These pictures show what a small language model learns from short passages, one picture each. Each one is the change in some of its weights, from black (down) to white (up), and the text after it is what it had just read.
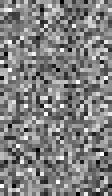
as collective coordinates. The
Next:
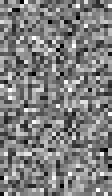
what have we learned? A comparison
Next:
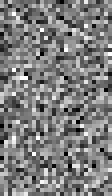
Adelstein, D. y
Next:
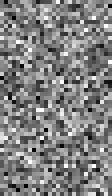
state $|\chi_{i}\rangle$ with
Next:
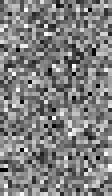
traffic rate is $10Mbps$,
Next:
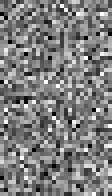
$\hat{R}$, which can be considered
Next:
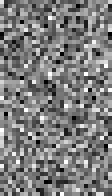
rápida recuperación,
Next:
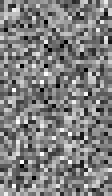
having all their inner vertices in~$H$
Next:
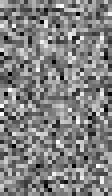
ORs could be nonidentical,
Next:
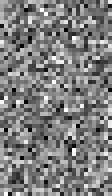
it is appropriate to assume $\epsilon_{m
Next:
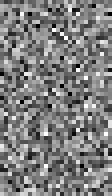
from which a correction factor can be estimated following
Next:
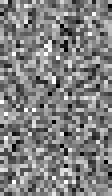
con visión filosófica por su
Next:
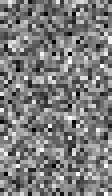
hand, it is not hard to see that
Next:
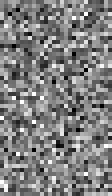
Lambert *W* function and application
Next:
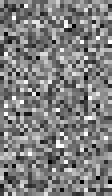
Mutation (right): part of a solution
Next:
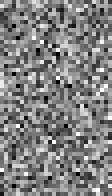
a emergência de novas ondas de
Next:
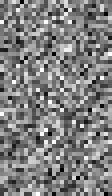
poet's pure heart was
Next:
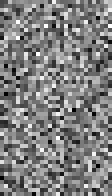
fim dos anos 80,
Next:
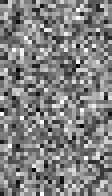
provisioning in wireless networks
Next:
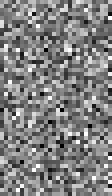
siguiente ejemplo:
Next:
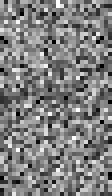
3G1, Canada }
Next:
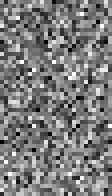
intervals that describe these scales can be found in
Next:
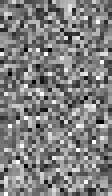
noted that only the cubic structure has been
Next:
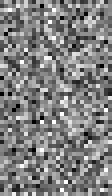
point of changing basis functions. The column
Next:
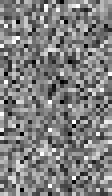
tilshunoslikda alohida
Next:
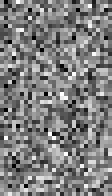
vanishes everywhere in its domain.
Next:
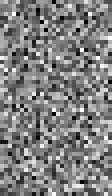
from compactification,'' Phys.\
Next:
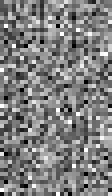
+\dot{\psi} \right)
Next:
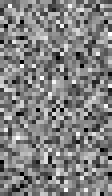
**Universidad de Granada**
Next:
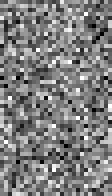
a condition at infinity must be added
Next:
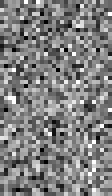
observable effects such as long-range
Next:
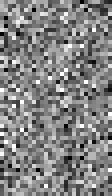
Rajawali Pers) -
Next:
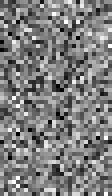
Islom Respublikasiga
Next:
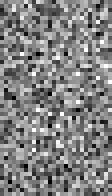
gamma function}, Trans. Cambridge
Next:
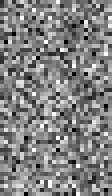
муддатлар билан
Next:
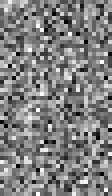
sea de forma escrita,
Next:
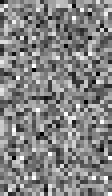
$a$ was adjustable by a
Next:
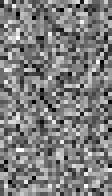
names this methodological step. It provides
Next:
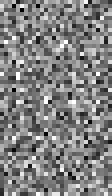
$m_b$ in the
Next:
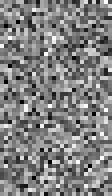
coupling between the two dots. In this
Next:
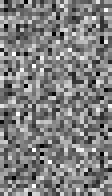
$A\subset [\tau,\infty)$.
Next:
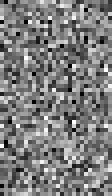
model is skewed towards regions that
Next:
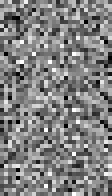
& Riggio, R. E.
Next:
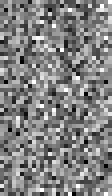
schimbul cultural dintre
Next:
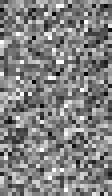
sekä Luxemburgin
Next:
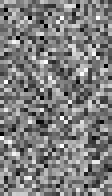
We assume that for each $x$ there
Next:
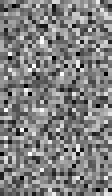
between two syllables, not inside
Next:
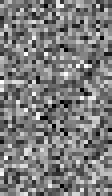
Almeida Aparecida de
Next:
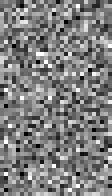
and herd immunity, with
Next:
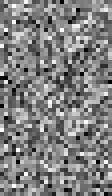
acute abdominal pathology were
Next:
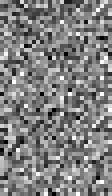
thus a large number of modes for the constructed
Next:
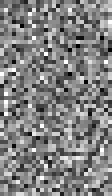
presentasen durante la
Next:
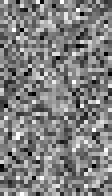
beradi: **immunitetning
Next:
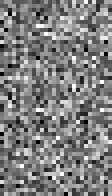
Suzuki and Ree curves with
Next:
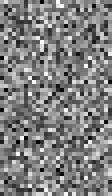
S \Box P \Box E$ and
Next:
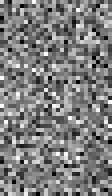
quando um determinado personagem entra para
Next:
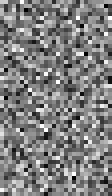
is an \lq\lq analytic
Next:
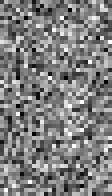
inflammatory periodontal disease}.
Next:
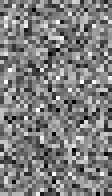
of this type: one of them is shown
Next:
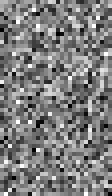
value of $F_a$, hence there
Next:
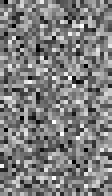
saying that % the classical transport equations are
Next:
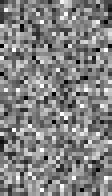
управління». Рівень
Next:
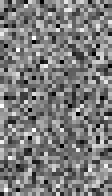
source $a\to 0$,
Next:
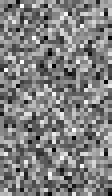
game in the view point of player
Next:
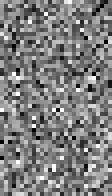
a $\sigma_n$-structure $$\langle
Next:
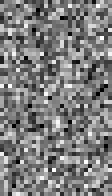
a clever combination of the equations that
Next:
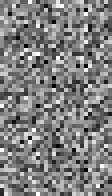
$P$ and $R$. Let
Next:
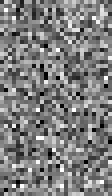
perturbative expansion. This already contrasts with
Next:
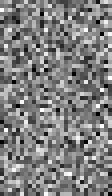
жизни. Главная
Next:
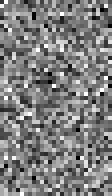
cells of the rat pancreas
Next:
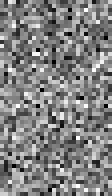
a autora expõe que as
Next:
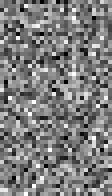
positive $(g^2,\lambda)$
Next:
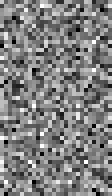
la observación de aves.
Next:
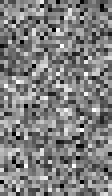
va Avstraliyada
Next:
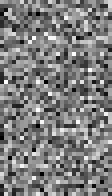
(with 16 GRBs out of
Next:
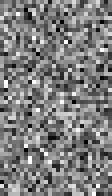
independent of $Y$, $\Thetab$,
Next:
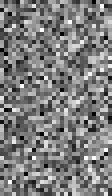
let \[\begin{array}{l}
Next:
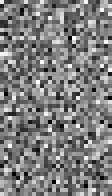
The shock is assumed to be strong,
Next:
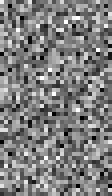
Populasi tersebut
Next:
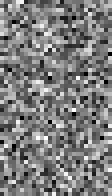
threats and grey zone
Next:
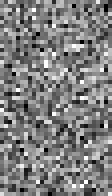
in the vicinity of
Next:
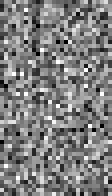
contributions from all QWs. The overall
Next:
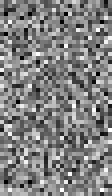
by the union of $13$ double
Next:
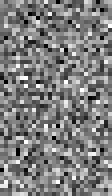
End-to-End Delay
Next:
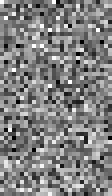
canonical collection ${\cal C}={\cal
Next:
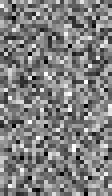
holds for all $n\geq 1$.
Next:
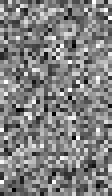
this end, we give requirements on manifold
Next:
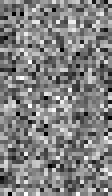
of the degenerate polynomial families introduced
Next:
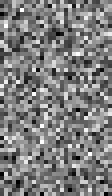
Ph.D, Associate Professor,
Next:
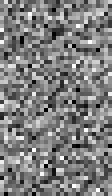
Статуту ООН,
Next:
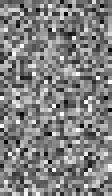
the highest ionic conductivity 27 had a
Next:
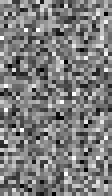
soliton with $M_\Delta-
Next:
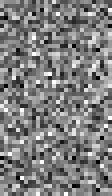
Основными целями развития
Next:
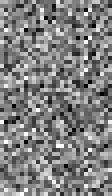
field $Z$ on $% N$
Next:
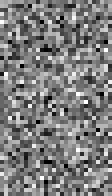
we consider both positive and negative emission spectra in
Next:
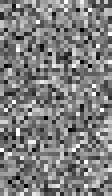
and $yab=b$.
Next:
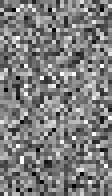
\cite{Shannon56}. The
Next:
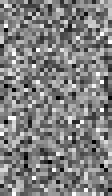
can be solved exactly and yield a condition for
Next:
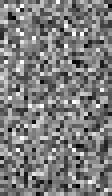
(2023). Формирование
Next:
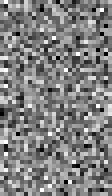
state. In the superconducting phase
